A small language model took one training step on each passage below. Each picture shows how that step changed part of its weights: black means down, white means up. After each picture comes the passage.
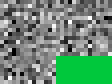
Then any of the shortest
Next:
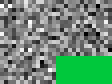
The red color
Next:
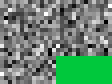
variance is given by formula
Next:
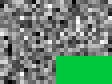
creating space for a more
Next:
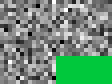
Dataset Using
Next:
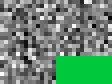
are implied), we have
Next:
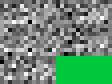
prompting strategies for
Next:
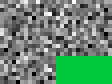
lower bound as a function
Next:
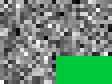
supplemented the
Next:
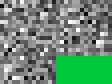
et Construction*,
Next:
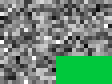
receiver of the
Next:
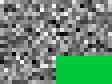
unpolarized analogue
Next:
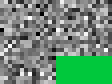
and identify ways to address
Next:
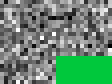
is defined over the coefficient ring
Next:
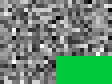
body, too are
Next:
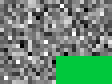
q \geq p,
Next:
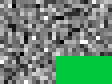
unbounded at the
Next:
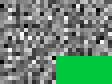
problems with coverage includes
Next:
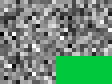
the future is a creative
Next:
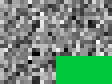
internal organs and the
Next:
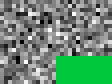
journal covered the
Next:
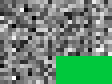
that no such vectors
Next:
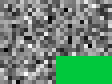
orientation of their fixed
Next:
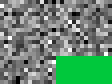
% Heat Meter -
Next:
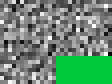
term 'palace
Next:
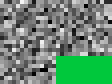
Radon transform and the
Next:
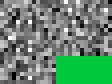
of rejections) --
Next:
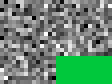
Lie algebras of reductive groups
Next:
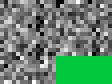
Proximity \\\hline
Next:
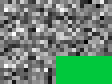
distemper virus
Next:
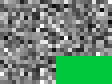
solved, and we hence
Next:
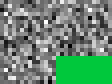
the ensemble model using
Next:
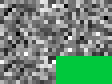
be the adjacency
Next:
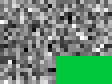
$\cls$ is the
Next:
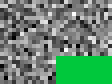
the shortest distance between the
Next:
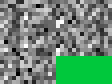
been assessed in studies of
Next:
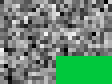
any connected group operating on
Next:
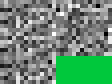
language are now defined in the
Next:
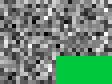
SLR concept from
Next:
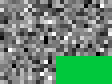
equivalent to standard tensor rank
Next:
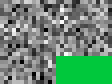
students in the 5.0
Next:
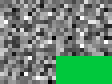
understanding of how different types of
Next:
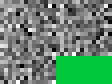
For (b), just
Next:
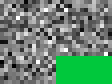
$u(n)$ which
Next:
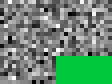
early alignment with
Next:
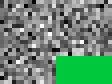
Jacquelin on
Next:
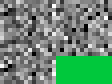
admits a unique solution
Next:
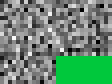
protein expression of
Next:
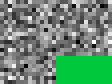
additional peak in the loss
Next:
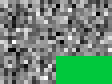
the decision problem of determining
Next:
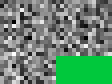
}+\lambda ^{\prime
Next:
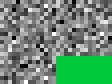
important role to meet the
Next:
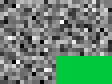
approach zero as $r
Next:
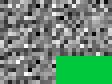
not cover all areas of
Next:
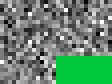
a singular matrix. The
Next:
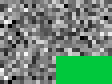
be the simple iteration of
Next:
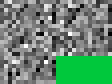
meeting. This work was
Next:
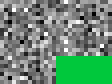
achieved by floating
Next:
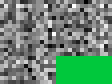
absolutely continuous
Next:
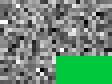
and extended networks,
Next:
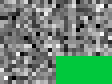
is generated by elements of the
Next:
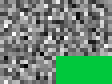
\endremark \bigskip
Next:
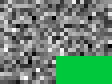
assume that the data manifold
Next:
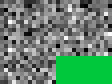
Hermitian symmetric
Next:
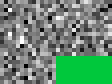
$\delta$. Hence, by
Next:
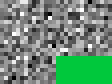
legendary tale of
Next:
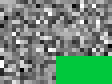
table it is inferred
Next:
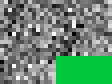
under the standing assumption
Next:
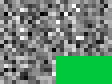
Nulls PK
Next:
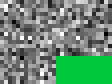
helix. Furthermore, we
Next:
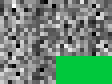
ready to use.
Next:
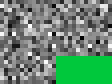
worth pursuing.
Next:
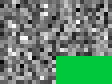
particles (milled
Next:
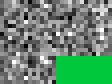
is one for every prime
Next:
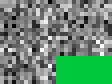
the electrodes through
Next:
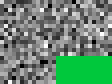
some integer $e\in
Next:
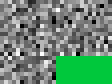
Note that we can train
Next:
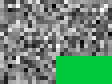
review was by MJ,
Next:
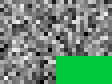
to implement them; 10)
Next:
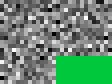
In any dimension, we show
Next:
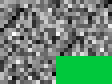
and/or the number of
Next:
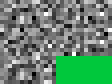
that in the case when $$
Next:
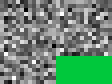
lead to oscillations
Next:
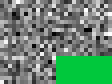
in solving complex machine
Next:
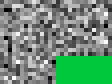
environments, investigating
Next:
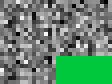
and the knowledge of certain algebraic
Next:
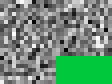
on the reform of research
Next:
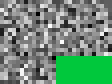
directly affects forage and
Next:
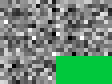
impact, with a composite
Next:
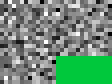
tasks, like the
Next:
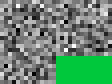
investigates the existence and the
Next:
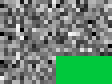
EPS is utilized in
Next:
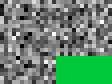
the input image respectively.
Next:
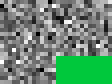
to find an uncountable
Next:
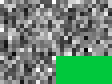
in the strong sense even in
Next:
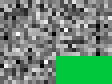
the second stage,
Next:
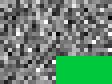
the number of intersection
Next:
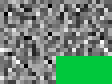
anti-symmetric with
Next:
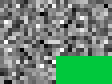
of finding conditions upon
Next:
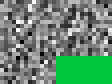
in our homes and
